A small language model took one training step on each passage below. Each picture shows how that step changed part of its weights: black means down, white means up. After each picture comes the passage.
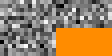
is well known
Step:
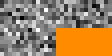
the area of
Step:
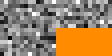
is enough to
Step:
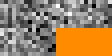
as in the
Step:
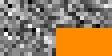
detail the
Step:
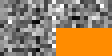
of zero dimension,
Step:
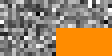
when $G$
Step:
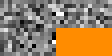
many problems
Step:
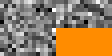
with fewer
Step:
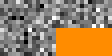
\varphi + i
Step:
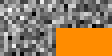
this base set must
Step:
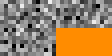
\; \alpha
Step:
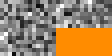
the number of
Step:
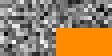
is included
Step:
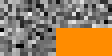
the components
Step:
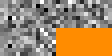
$M$ with
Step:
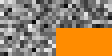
finishes the
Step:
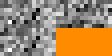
dual space
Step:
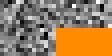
need to impose
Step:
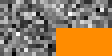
any of these
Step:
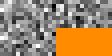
interior of
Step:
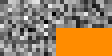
the drift
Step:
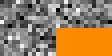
conditions from the Lemma
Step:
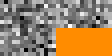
a subspace
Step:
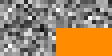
bundle of
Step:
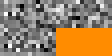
of the book
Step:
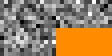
provided that
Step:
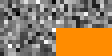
the gcd
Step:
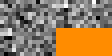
order. \\
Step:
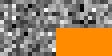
Then there exist positive
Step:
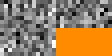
Part 1
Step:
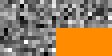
also produces a
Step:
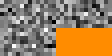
the limiting
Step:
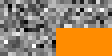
probability measure
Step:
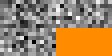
first step in
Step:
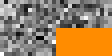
module and the
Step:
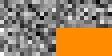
we therefore
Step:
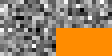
of the limit
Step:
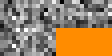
that $$\langle
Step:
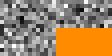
regression and
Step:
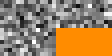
three. Case
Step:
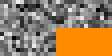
to determine
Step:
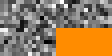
prove the following
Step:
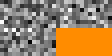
by the relation
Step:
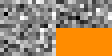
(as on
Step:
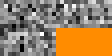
solutions are known
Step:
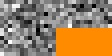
be the solutions to
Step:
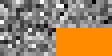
inside the
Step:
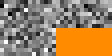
weights in
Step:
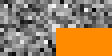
variety and
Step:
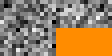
Section 3 that the
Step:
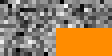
category and
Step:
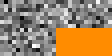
a set of finite
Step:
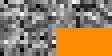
to know that
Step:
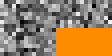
hyperbolic or
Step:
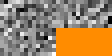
and vectors
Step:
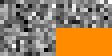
operator constructed from
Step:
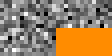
supposed to
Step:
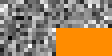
of $K$
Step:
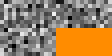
for $\delta
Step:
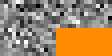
to the single
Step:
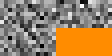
we can write
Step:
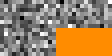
a Borel
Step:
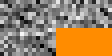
order, given by
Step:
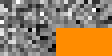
in the proof of
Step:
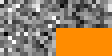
assertion follows
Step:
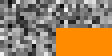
same rank exists
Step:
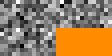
error at most
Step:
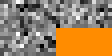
to see that
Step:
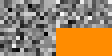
we present an
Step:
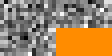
for proving the
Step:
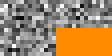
of Mann
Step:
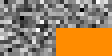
a constant.
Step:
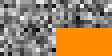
uniqueness in
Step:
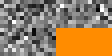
= \inf
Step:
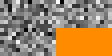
drop the
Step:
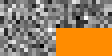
integrable, we
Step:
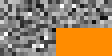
the coordinates of
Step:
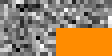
to a map
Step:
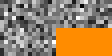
Note that
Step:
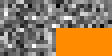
result of this paper
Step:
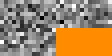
we do not have
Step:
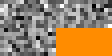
of a vector
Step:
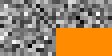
sample of the
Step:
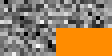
a formula to
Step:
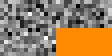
the proposition.
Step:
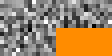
it is useful
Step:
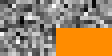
respect to the
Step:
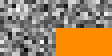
sense that
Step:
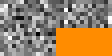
of the matrix $$
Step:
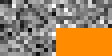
set is simply
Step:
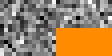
have ${\bf
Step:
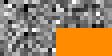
in one and two
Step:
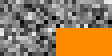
our assumption,
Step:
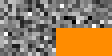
the action of
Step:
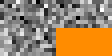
{\bf On
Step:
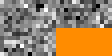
\] It is
